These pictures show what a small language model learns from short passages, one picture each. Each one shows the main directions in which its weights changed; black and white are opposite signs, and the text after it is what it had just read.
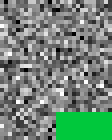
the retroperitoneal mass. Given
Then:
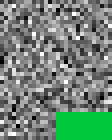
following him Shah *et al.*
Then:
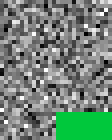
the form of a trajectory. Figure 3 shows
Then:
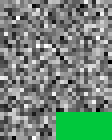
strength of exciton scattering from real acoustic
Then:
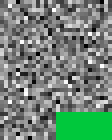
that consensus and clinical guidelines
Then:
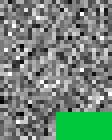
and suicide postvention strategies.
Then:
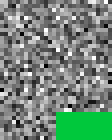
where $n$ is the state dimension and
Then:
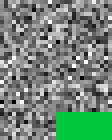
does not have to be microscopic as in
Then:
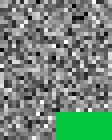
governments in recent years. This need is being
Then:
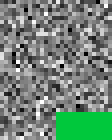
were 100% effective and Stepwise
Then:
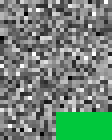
of electrical energy and the high damping properties
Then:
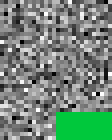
allows multiple generators to be read into the same analysis
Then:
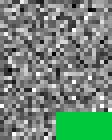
are the standard state Gibbs free energies
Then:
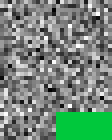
alginate is anionic natural
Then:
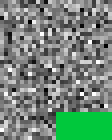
off-shell Bethe vectors or
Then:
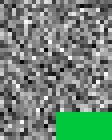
The finding revealed that purpose built office
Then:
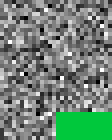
is one approach that can reduce water use without causing
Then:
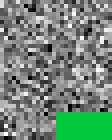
to adjust to a life outside the academic
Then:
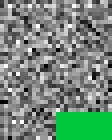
With its high cross section and suitability for
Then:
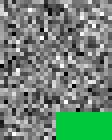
interface, the behavior of said internal boundary
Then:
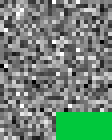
a quadruple step size reduces the
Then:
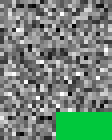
disabilities do not yet experience equality with the
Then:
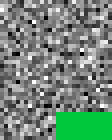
market integrate into a customizable and
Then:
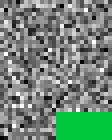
their population in the total population has reduced since
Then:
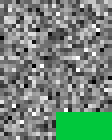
significant awareness. However, trust in online health
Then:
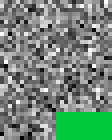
to working women, even those who were still in
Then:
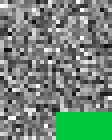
4.2$ it has a spiral
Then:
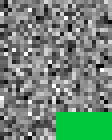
pixels; since our spectral reduction method requires
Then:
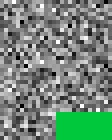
model construction phase, only to ``switch
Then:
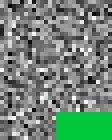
in Thi-Qar Province.
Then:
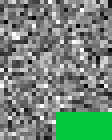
Island*" underscores that climate
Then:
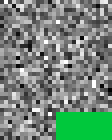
systems. This feature is in contrast to other systems,
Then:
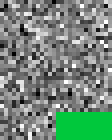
et Mécanique (UMR
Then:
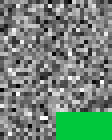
we need to study the second term on the
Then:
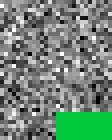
0.003, greater than $\alpha =
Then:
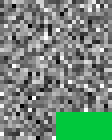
quinine was from 227 nm to
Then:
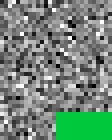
that incidence and severity of anemia may
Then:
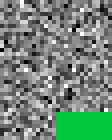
no unauthorized individual can access Use
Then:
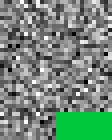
theoretical, applied geometry and computer graphics,
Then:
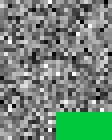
to this velocity field will assume the familiar
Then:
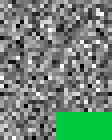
dust-sustaining low-temperature
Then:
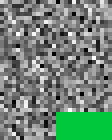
and Nutrient Absorption:**
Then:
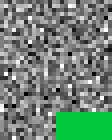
State whose research study aimed to investigate
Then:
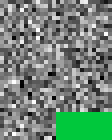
been observed in captive populations of the
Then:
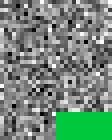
quantum vacuum should gravitate in
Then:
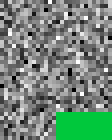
Mobile Numeric USB
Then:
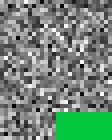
\subsection{ The Hamiltonian} The Hamiltonian of the two
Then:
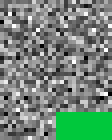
2018-2021 changed to some extent. The
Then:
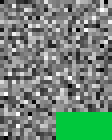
qudits can observably improve the security of quantum
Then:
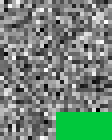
suggesting that the same ergodicity is
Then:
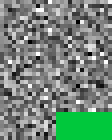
insights in the pathogenesis of type 1
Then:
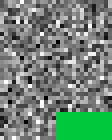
in a separate study [43], with a particular
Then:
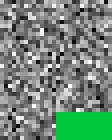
simulation is based on economic models from strategic management,
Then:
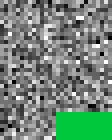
receive any information about the halo positions
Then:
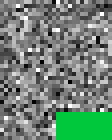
This avoids the confounding effect of
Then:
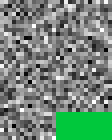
Ritual purity / ritual
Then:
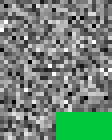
values of the parameter $p$. We have not performed
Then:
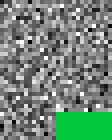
basis. Nevertheless, none of these
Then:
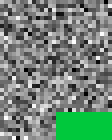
consistency loss $L_{c}$ as shown in
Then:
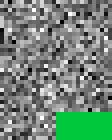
products) No government licenses and facilities
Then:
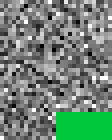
PP Residual -5.505
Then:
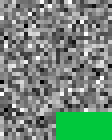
by cutting each step progressively. The
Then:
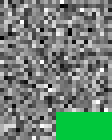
BY Rohit Mondal,
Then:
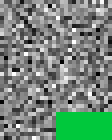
was primarily developed to support research on melody
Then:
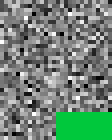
enterprises within the framework of the IP
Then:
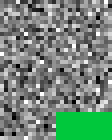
as a function of $\lambda$ for different system
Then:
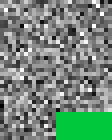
also $\*Y_{\bm\theta}$) are
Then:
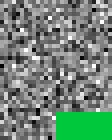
(RII=0.72), delays from
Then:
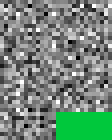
cross sections of $^4$He as well
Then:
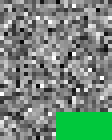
foundations of quantum mechanics that ignores this
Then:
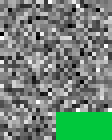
disc diffusion technique, to determine the sensitivity
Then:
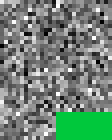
diagram, this correspond simply to remove
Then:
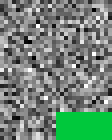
of Coulomb phases are described by a
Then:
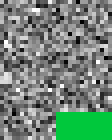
at higher optical pulse rates, we use a mode
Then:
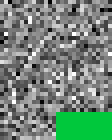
Loop followed by Whorl and
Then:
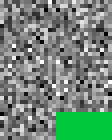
vacation days." (Student
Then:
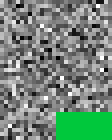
and merged offline. The readout
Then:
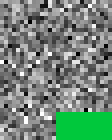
places and within departments in the company.
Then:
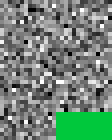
for future work. We begin our calculation with the
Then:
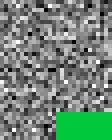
is indicated as a horizontal
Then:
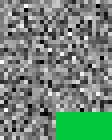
The solution was treated with HCl solution to
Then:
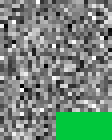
characterization of the 280 GHz instrument
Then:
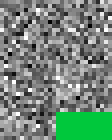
clear at lower values of the momenta, as was
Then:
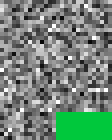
as compared to the solid Au. Here, we
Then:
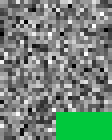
to {\it one or two} resolved spatial
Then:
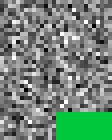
the scope of the research, the trends in
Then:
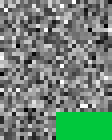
static variational integrals of sections~3
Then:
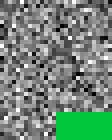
this study as reported by Wright *et
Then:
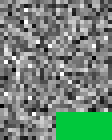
As aforementioned in scenario 1, they
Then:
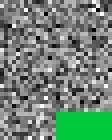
line) depends on the degree of preparedness of
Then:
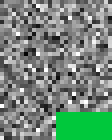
appearance of a pink colour. Results
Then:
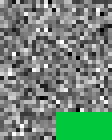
that most of the LSCS was performed in the
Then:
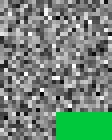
R_z$ that maps each layer onto
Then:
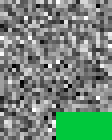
combining all classes of external potential functions, in
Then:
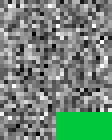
Thus very noisy data yielding large error
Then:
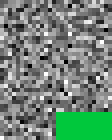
the National Medium-Term Development
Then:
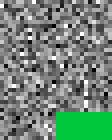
\begin{array}{ccccc} \sigma
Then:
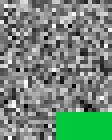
(UAV)-assisted wireless
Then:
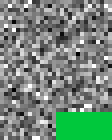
track, signal etc. and in case of
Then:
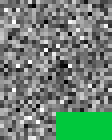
should have the same size as the individual facet
